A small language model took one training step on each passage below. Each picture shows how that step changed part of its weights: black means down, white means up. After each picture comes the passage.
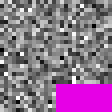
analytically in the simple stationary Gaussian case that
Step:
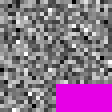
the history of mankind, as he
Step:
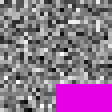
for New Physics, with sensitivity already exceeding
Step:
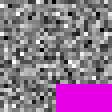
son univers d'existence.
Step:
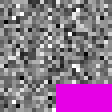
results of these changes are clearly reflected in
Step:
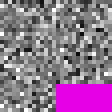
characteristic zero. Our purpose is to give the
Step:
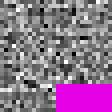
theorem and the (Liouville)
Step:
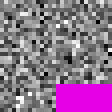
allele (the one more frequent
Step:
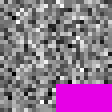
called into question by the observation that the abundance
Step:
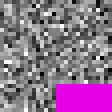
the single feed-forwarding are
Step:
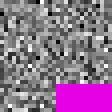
primes since primes are the hardest
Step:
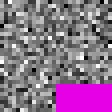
two perpendicular directions - a result
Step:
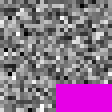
and soil quality in the surrounding of
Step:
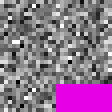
Discourse of Institutions] by
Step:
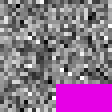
the lowest-unoccupied state of
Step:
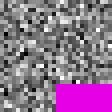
Improves footnote position,
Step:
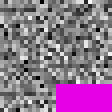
readability analysis to help students improve their writing
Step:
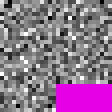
UAV. Since our operations are
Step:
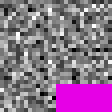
i.e., it is geometric in
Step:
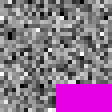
the North and Southwest of
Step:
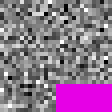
evaluating their metallicities. The
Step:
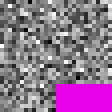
operator} (before symmetrization)
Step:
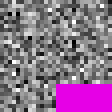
we use Nagao's Theorem
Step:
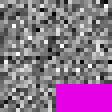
two dozen B stars, no star
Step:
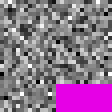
step, which basically indicates that the error
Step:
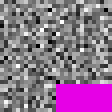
quality. Optimal operating conditions were identified
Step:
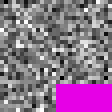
such that they normalize to unity,
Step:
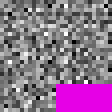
the neutrality of lithium in
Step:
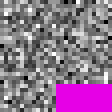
changes. From the pressure-dependence of
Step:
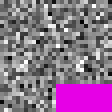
jets. For example, for
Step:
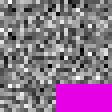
wider range of features and enhanced performance under
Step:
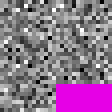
promoting early numeracy skills.
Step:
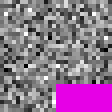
equation. Technically speaking, we construct
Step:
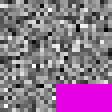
$K$ meson. The principle is
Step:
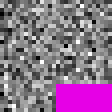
and $b = 0$ corresponds to its
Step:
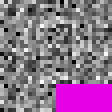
including image quality and bandwidth requirements compared to
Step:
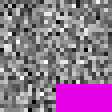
Sustainability The annex included in
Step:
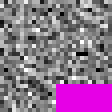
developing new synthetic techniques for synthesizing
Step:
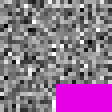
model. The leading order term of the connected
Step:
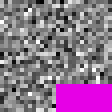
infrared poles of amplitudes in
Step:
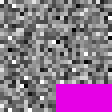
them, which have been necessary for the
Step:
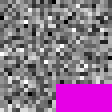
the Mal'tsev structure.\\
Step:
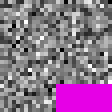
we forget this second axioms limits of
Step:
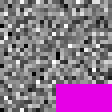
enlisted. Before
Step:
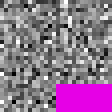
(Empa) provided round
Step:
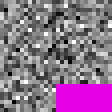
the cumulants into an analytic
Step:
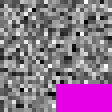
algebra over $\cO_X$, the homotopy
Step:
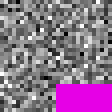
used to combat dengue in
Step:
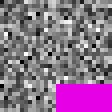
and D.~E.~Soper,
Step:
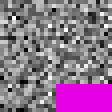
region relative to the ambient pre- and
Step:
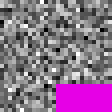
was supported by MEXT Quantum
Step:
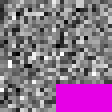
aberrations acts as a modulation for
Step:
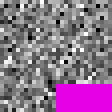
Let us append our 2D system with
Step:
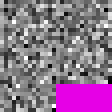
and adherence to safety protocols to maintain
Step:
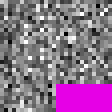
$D[t^{B}]$ with domain
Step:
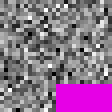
plays a significant role in the attainment
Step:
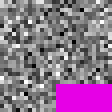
subject heterogeneity, we investigated the impact
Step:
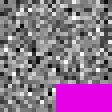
related to the use of chemicals which have
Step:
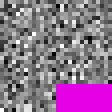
both violated by usual RBF methods when
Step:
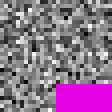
and a more precise definition of the actual values
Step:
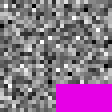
cluster ensemble and then development of a final
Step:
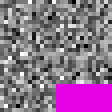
anticancer effects; synthesis;
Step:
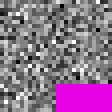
channel across cores by only occupying less
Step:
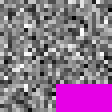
as the pressure transmitting medium for experiments
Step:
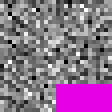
R^d)^d$ (of order
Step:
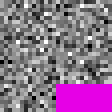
photo-z prediction experiment done with empirical
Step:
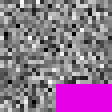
Inception Impact Assessment for the
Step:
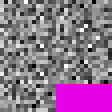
student performance and health in schools
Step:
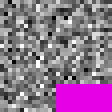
and seems incorrect to us can be
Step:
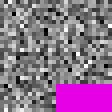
recommended that calcium supplementation
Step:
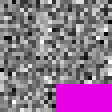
cancer cells (left column) and
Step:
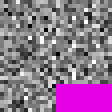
new handlebody. Hence we found
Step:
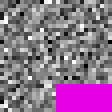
the identity will be explicitly written in the final
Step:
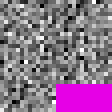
\end{align}\cvd Note that
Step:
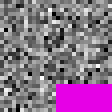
automatically check the availability of a product
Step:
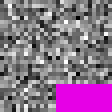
of the basal ganglia showing
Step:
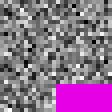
with the proposed method, the effect caused by
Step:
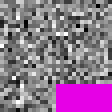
canonical $U$-statistics of the
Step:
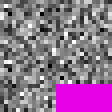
field induced coherent manipulation of
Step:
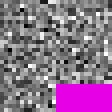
Here, we formulate offline learning based
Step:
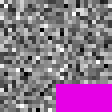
depending on their scope and analysis strategies.
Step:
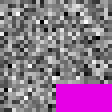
+ t^{\alpha\beta}_{\varphi}
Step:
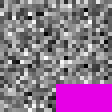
& HD & Sp.~type &
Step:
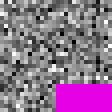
speech recognition, active speaker detection,
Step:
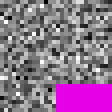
approaches to production and consumption. In recent
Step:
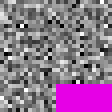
Univariable Multivariable OR
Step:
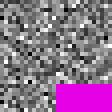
of C, S, Si, and
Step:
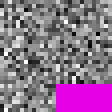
reveals a clear similarity between the dominant
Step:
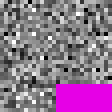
The operation $\circ$ naturally induces some operation
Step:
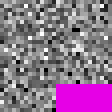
have identified and will channel our effort to
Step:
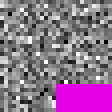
interferometer is derived. We present both the
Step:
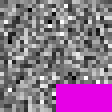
This superposition consists of elements 0 through
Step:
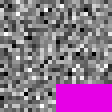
traffic that obtained from Goodness of fit
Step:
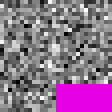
closed current is a complex analytic subvariety
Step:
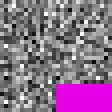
divergence of the split peaks position with applied
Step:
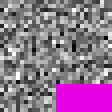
sectioned as: introduction, methods,
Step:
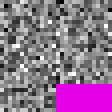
core with power-law wings in energy
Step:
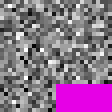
environmental concerns to encompass economic
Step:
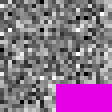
experiment; superposition; time interference}
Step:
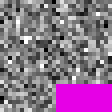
we have examined the stability of triangular
